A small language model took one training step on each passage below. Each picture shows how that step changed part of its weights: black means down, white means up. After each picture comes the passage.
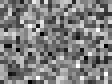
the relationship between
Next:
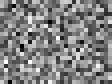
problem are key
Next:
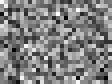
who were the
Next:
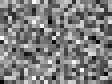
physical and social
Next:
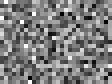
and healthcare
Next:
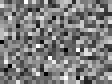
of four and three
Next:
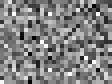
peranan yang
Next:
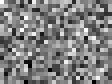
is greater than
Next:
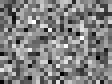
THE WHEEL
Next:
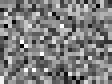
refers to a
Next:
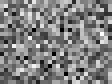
are invariant under
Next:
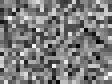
nonempty and
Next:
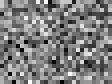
by Coll
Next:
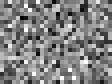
of Population
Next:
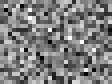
é normal e
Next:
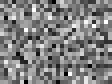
of stroke
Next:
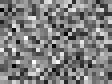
install, even
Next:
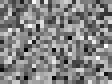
the previous discussion
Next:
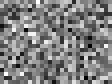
any $%
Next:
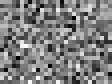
combine these different
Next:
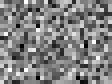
of the tables
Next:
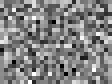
channels was
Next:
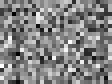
used for the
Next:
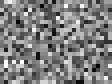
de la presente
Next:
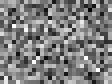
of defectivity
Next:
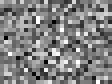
\partial X$
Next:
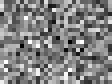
and that are defined
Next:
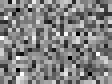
$Q \in
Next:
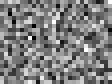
a leadership
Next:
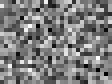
that of the weight
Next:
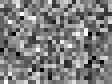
simplicity of
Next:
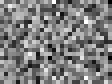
a sequence of
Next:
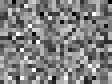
applied for some
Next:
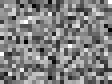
system's loan
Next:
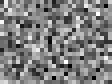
tenha de
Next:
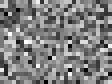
other hand,
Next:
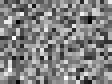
produced by the
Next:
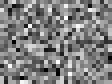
constraints on
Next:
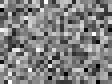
more frequently.
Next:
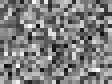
the provisions
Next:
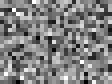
state policy in the
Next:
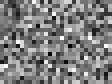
this study. The
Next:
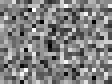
e pode
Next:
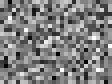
layer of
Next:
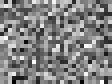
possible. It was
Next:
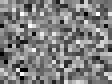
These modifications
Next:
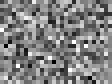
compounds was
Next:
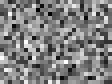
t_0 is
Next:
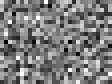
with other two
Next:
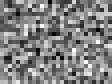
The content of
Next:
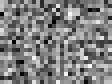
store and
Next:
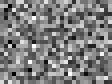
possibilities of
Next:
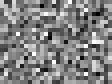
version at
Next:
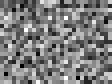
of pH
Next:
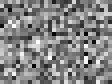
роль та
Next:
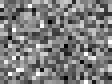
open problems in number
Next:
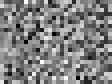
of individuals,
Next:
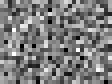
space of dimension
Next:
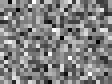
$E$ is
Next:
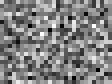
The factory
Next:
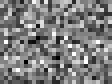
the coordinate
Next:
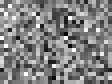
and thus, $
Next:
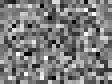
to fully
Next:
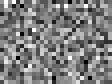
do not serve
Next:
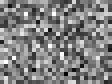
Further, by
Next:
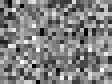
Results show that
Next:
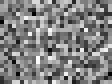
most open words the
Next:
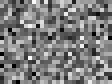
the following SDE
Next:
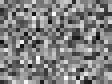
represented by any
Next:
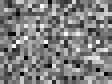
The subject
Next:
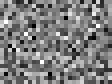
ideal bir
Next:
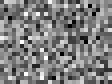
to select a
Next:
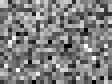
will completely
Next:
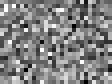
income without
